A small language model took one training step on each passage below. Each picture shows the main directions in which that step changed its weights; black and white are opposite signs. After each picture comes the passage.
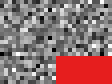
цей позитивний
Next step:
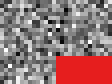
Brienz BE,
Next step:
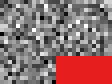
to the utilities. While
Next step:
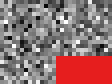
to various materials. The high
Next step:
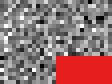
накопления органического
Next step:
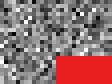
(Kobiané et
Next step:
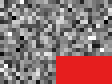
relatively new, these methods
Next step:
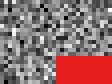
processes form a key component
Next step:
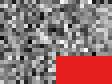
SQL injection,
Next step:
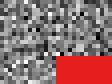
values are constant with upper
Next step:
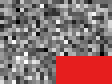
the implementation was based. It
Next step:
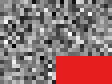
me to bring good
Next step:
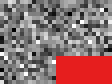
rosso che viene
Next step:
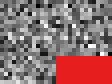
review of the new data relevant
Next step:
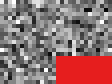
node degree threshold or by
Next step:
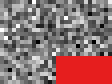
test In this study, three
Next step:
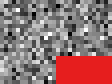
pemahaman mitra terhadap
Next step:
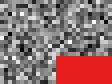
concrete prefabricated
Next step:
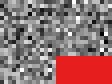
yang dilakukan yaitu sebagai
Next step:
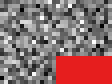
-ing; Ved –
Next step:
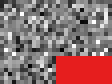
producer – a specialist
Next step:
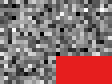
the accumulated carbon can
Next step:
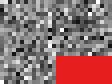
hermosura, por
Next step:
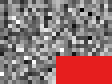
dengan inisial L dan
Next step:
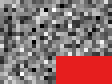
comunicație cu...;
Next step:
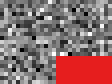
1 mm/min. As
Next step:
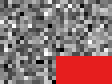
fragile balance of our
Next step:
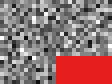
qual pertence também ao
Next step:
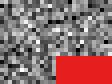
using the machine learning algorithm
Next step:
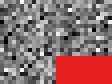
на соискание
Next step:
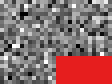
quality assurance. The
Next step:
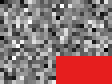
solar water pump
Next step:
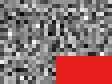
plant: *Aerva
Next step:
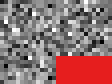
Science Cloud FAIR
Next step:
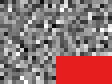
those of the European Union
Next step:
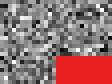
apps were developed,
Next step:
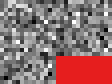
Sin embargo, se han
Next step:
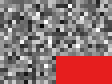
for sustainable and profitable
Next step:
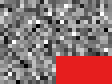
во временной
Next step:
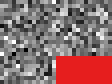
not have a single mechanism for
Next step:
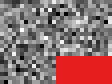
al difunto. Los
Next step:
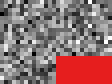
развития экономики страны.
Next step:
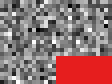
inventory owned by
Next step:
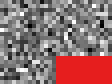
meter of workspace
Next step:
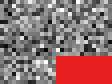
language and culture. V.
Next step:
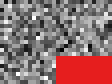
their products. This offers
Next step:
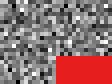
Human remains discovered in
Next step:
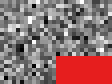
FEATURES OF
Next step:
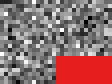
technology an attractive candidate
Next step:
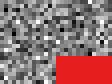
promueve la aplicación
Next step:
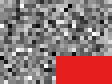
of stature discords and
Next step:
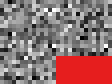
or a project-specific
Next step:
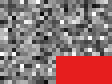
Twitter data
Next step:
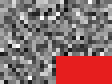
work. Effective use
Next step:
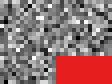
our World is feeding
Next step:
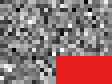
xususiyatiga ko'ra
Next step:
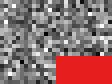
las formas de interacción
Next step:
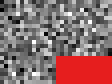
cathode potential more than
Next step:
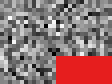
in COP: -
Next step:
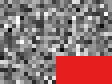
inson bo'lib
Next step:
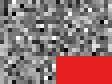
de Lorentz y
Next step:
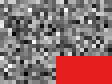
Point **RMB
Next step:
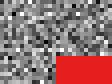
intellekt texnologiyalari
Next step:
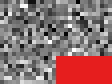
informasi sangat
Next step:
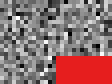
fertilizers and
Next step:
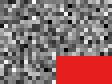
reported to have antigenic
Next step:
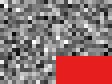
the ocular pathologies.
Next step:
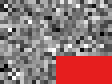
d). The GND
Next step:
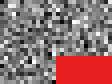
esta investigação é a
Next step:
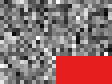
harmonised governance,
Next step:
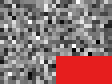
and development work is carried out
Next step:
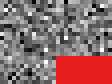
DAT). The effect of
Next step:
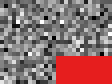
medicine domain [31].
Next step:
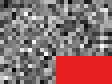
the Use of Information and
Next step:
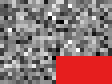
meio da análise de bancos
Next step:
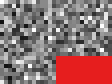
зору – для
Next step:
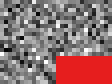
iste'molchilar va
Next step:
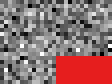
the dominance in his
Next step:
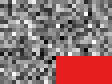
the limitation of the basic
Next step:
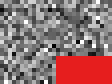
de los elementos pasan por
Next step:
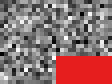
Then, to solve the
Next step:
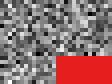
Stress. Dieser
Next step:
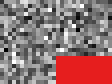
an important role in almost
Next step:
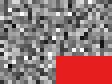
labor-intensive and
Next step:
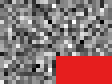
Eric A technique for
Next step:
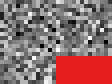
xulosa chiqarish
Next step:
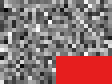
completely new structure with
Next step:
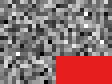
and monitoring of contractors
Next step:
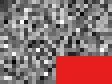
alternative to be used as source
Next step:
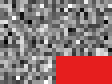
establish a strong foundation in
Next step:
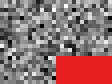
e comunica in qualche
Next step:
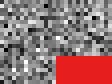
madaniyatiga hal
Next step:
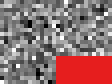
(APG IV) of
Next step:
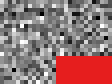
better results were not achieved,
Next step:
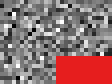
information and property from
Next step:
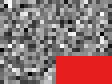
simpatik nerv
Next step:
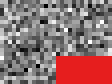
in BDDs is
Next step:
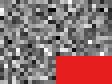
cellulitis was made
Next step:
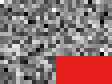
bo'lsada, uning
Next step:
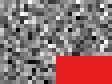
It unleashes not
